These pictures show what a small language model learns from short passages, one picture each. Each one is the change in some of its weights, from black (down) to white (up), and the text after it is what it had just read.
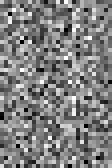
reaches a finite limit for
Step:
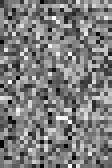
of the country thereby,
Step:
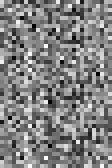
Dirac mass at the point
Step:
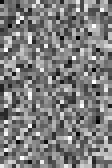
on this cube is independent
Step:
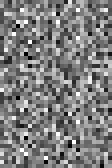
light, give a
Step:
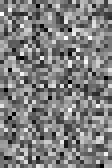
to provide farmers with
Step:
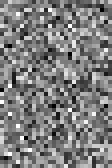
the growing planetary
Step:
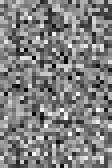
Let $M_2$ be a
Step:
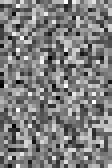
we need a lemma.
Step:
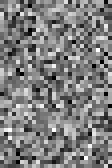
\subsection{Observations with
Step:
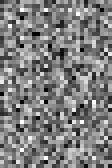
electron systems. Such a
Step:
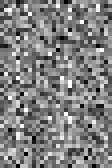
is the only practical way to
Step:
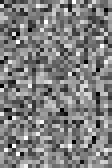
semi-trivially'' for
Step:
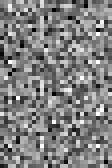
uniqueness. Let
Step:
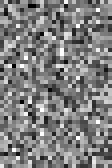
$U$-modules which are finite
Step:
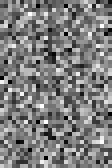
$\overline Y$ denotes
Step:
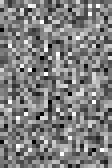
a lack of detailed
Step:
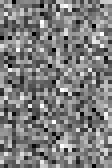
\begin{figure*} \centering
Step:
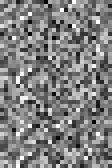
following theorem is a direct
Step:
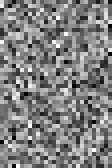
the legitimacy of the
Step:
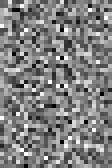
causing a massive
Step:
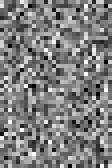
was administered orally
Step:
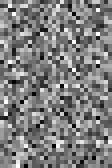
seems to behave
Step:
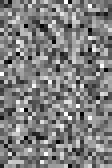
have cylindrical symmetry
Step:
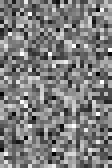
cores have density and temperature
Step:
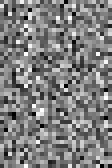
the system solution of ordinary
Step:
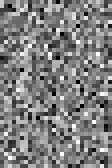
instead of solving the
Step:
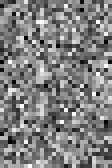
vector} $\omega^\mu$ as
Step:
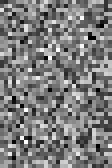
integrable weights of the
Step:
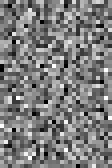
provide, as well as the
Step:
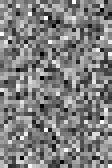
In this study, to estimate the
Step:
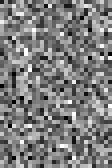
the observed probabilities
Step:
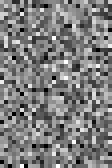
photomultipliers have
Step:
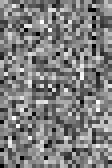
annotation. All other
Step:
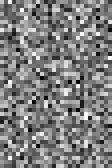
QCD with an even
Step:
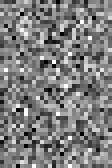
reach and scope. This
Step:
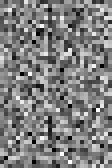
of $z_1$ variable is
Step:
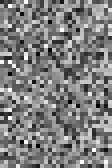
unique type of association
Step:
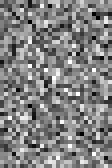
the program is capable
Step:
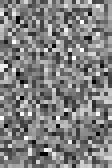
reinforcement more
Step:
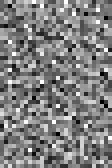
cost: Choice stating
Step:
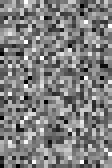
C.G. Callan},
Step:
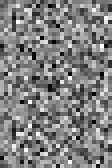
the $x_9$ direction
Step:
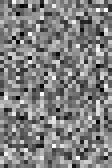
\& Fpt University\\
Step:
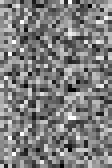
suggests that these
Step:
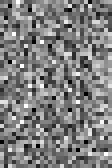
Perez et al.
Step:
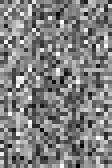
all the compartments may
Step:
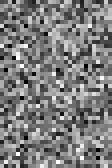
widely applied in
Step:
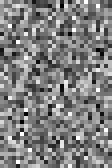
which contradicts the fact that
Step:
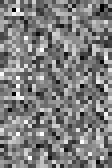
\medskip \noindent If
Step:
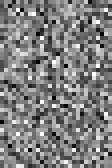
\bigskip In order to show that
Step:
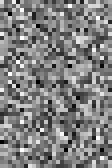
electron microscopes
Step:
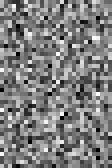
kind hospitality.
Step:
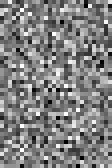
SM has a significant impact
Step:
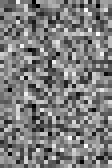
The further discussion is based on the
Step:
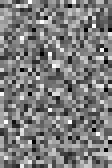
proposed as a means to
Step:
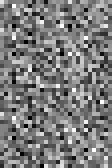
the heterogeneous
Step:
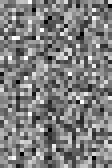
Mechanics** A.
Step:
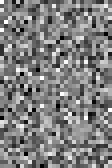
This function can be used to compare
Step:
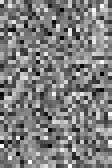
and open source analysis,
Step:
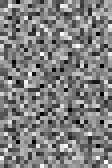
of Hamiltonian
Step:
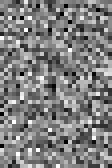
$T$). We leave the
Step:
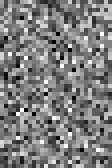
$B$, counting
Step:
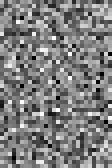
the total field $u$ can be
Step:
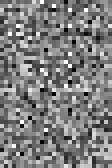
until a beamstop has
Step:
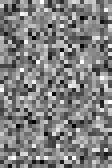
Y\to\NN$ defined
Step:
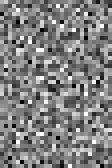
in $w$ all letters
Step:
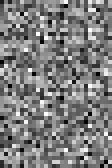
corresponding optimization task quite
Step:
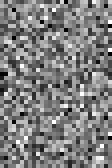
end [8]. The system design was
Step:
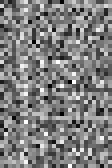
data using dynamical system and measurement
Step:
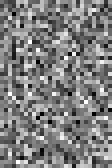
the distance corresponding to the dimension of
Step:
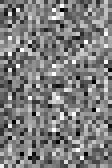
effects were routinely
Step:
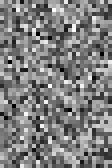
to be of the form (notice
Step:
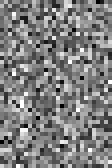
and assessment procedures
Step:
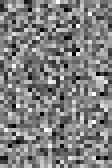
of the mathematical
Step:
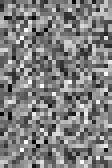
problem with applications in diverse
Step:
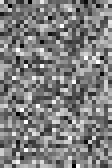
any non-negative number
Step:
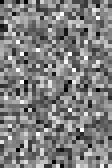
vibration testing
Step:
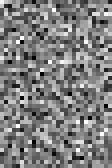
oscillating in the
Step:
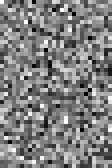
If tpm_i is
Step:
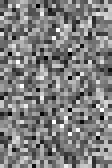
where $\Delta > 0$ and
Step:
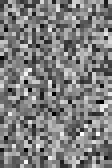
teachers speculate,
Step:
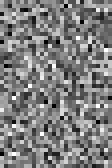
cells and Hodgkin
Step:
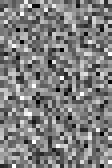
NSF grant
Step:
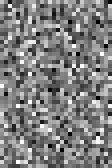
denote the $p$th degree
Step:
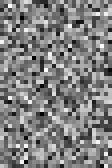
case. Let $\alpha_1
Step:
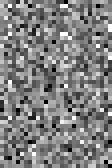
Hamilton operator.
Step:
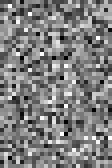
times were chosen between
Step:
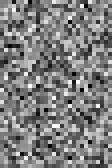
by the Animal
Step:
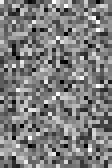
converted to find the
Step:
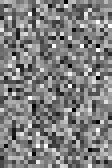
the stations are build
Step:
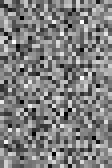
performs better than the
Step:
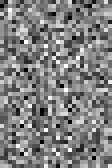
a simulation tool for
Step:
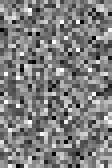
be two Hilbert spaces
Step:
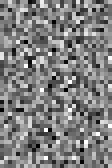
going green. In this
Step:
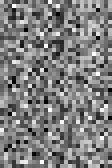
that fly ash particles
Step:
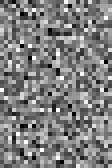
self-intersection $0$
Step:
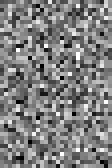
other hand, the assumption of simple
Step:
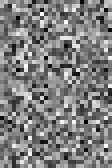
the ``matter" for the
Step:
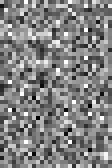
data encryption.
